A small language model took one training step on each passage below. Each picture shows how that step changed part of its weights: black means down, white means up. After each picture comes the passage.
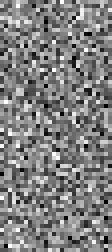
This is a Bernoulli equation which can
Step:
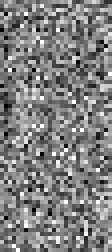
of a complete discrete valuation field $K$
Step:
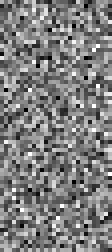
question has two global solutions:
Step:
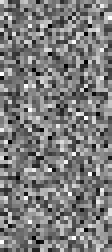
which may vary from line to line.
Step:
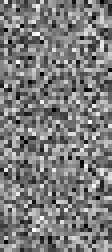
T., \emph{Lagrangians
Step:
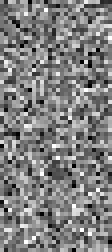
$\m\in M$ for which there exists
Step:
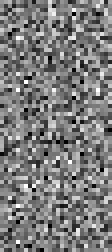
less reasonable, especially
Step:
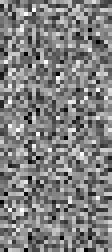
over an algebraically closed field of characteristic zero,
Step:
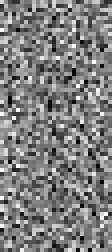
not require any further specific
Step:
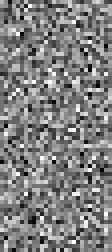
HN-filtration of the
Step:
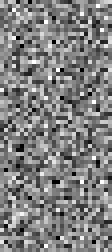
Theorem \ref{mngr2}.
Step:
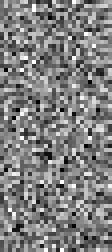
the case of Poincar\'e rank
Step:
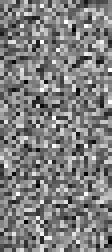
in this field due to the fact that it
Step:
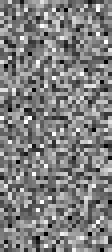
1, \end{equation} and with probability one
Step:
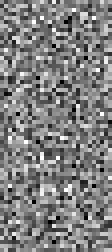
these scenarios, including
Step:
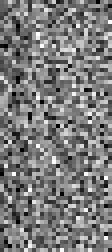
$\bA$. For interval vectors and
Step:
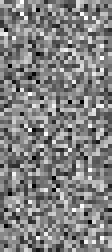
consisting of cyclically consecutive
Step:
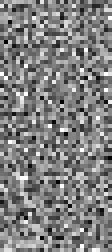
of \eqref{es2}. The rest of
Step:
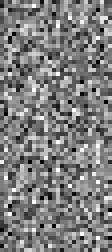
avoid unphysical
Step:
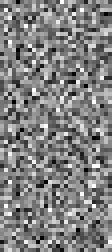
more quantitative representation of these results;
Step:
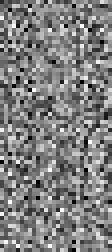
\emph{Riemannian gradient}
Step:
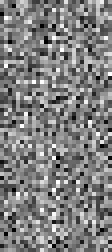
disjoint and $I$-fibered
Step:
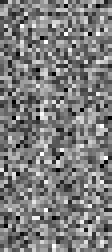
cosine polynomials with nonnegative,
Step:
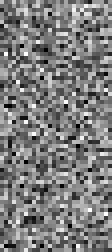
$0^\#$ as every successor
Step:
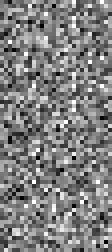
an $n$-element subset
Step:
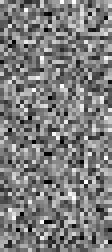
operators on the quarter plane,
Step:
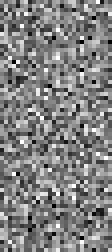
in the same residue class and
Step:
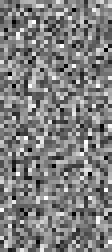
to the labeling of the intervals;
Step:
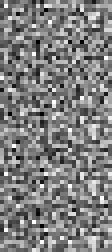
architectures and algorithms are
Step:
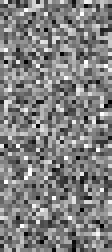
0 variant of Brauer's
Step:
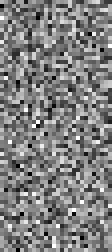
a multiset. It is easy to do
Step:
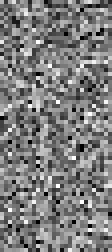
$\mm$ in the fundamental graph
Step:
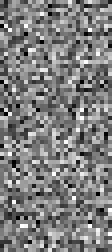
N$ be determined by the vectors:
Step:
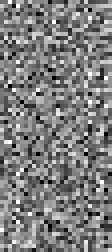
the normalized coordinates, making use
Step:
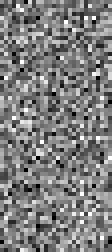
the motion of H comes to an end
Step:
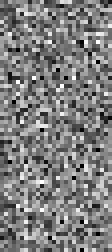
$ T^*M$. \subsection{Projective
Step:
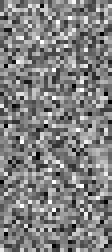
$n$-fold cyclic covering of
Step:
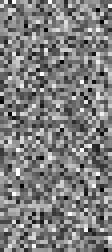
For example take $$T=\vcenter{
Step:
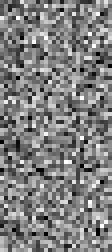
underlying Magnus's~$\Omega$
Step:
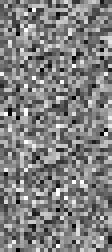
entry of valuation zero in the upper
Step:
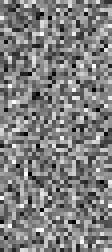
for solving the system efficiently. The
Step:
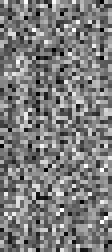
problem will be studied with respect to the
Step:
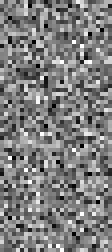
$\epsilon\circ T(N)$ is defined by
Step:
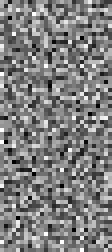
shifts. \label{main}
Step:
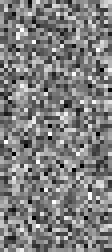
the first intersecting $Y$
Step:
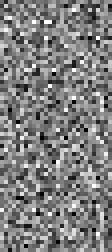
at present be ad hoc.
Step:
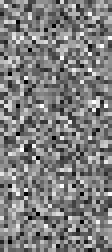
The following Theorem answers to an open
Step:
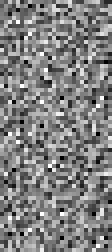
degree, degree-sum\\[2mm]
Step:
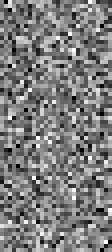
all associated with the edges, and thus there is
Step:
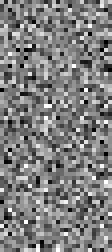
be a metric space. The Nagata dimension
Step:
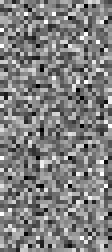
between a point and a line. Another
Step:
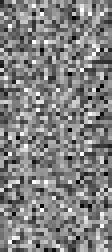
one wavenumber $k$ and one
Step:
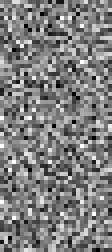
that $\frac{\tan(x)}{x}$ is
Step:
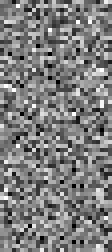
been proposed for the evaluation of
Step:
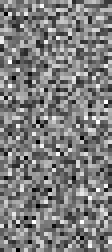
of the $\sigma_i$, we find that the
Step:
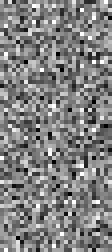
Hoste, Nakanishi and
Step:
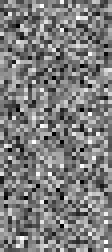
of $\mathcal{C}^r$ surface
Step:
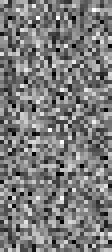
subbundle $B_1$
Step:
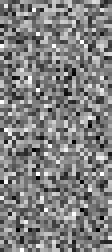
respectively. They are specified as in
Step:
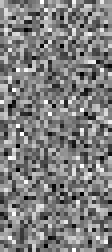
classical Fenchel and Lagrange
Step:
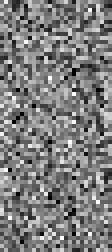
smooth partially proper rigid analytic
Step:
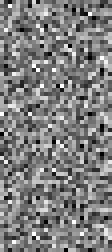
Grassmannian to satisfy a
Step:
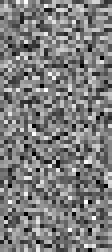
is an operator that does not fix a copy
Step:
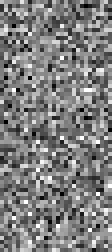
the composition of $\rho$ with the projection
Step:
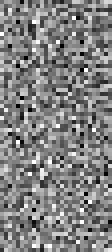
\label{q1} I \leq
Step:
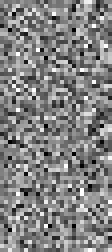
Sometimes we use the shorter notation
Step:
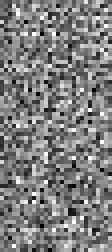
the density distributions and partition curves
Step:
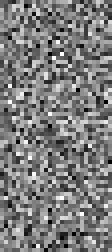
variety. If an ample line
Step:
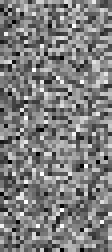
within $M$ of $y$. By
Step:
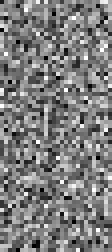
Considerations of this sort suggest
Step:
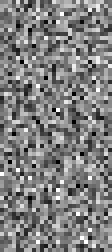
$\gamma V_q=V_{\gamma q}$
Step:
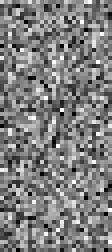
Compatibility of $\to$ with
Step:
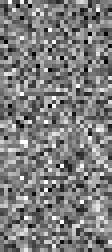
The {\it $p$-private
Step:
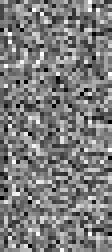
family of Frobenius groups
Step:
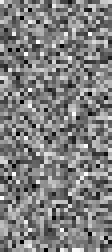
0.1$ and the hyper-parameter
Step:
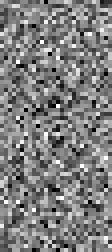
Let $n=n(m)$ be given by
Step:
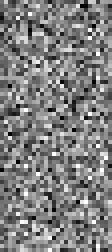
$\mathbb{Z}$. For this newly defined
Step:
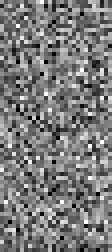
to $T_{\Int\Ga}$ with
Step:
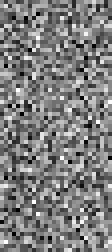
string of 9s. One can
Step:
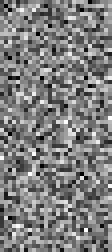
ideal core of $(x_n)$.
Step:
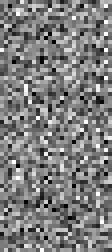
the system signature can be used as an
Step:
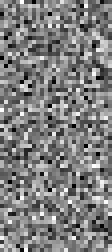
= \text{integer}$
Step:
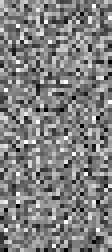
to the end, we note that by
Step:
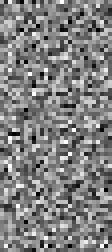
mod 32 (must be 0,2 or
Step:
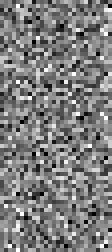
processes that take into consideration the
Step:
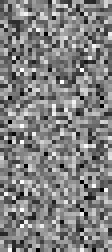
reduction modulo $\ell$ only depends on
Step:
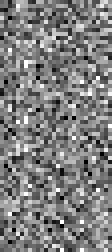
kernel $k=\ell$).
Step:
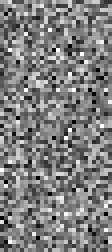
for each $v\in\Omega_F$.
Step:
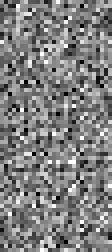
respect to $\alpha^{s,x}$, because
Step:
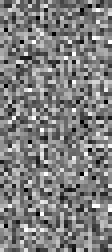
\in \suppset_j}
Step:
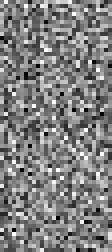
vertex is on the cycle, then for some
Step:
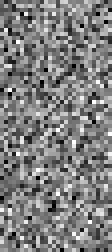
the Lie algebroid $A$
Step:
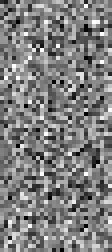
of guided waves; see
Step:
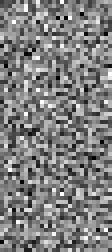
intensities \begin{eqnarray*}
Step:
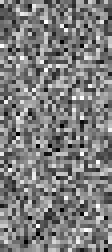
multibounding. Then $H$ is
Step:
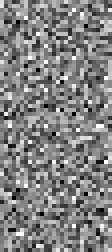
rule for the Euler polynomials at
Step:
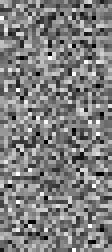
{\sc Nagel, W.;
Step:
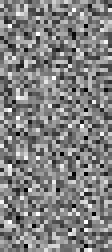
rule, it is easy to see
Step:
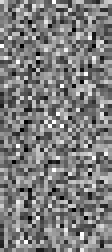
analytically, an explicit
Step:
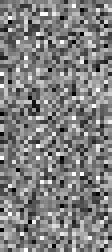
(\ref{eq2}) as presented in
